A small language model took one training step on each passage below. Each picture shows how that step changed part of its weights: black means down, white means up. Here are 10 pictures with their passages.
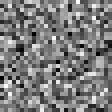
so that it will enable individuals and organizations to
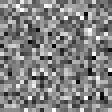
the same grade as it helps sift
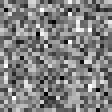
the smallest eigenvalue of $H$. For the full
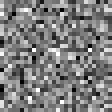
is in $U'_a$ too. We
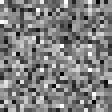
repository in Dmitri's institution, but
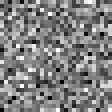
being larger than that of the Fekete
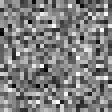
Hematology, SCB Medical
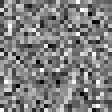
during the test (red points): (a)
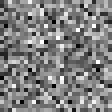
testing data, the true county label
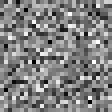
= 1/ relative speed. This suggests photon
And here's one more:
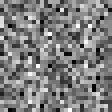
Ara and GalA but had lower Rha
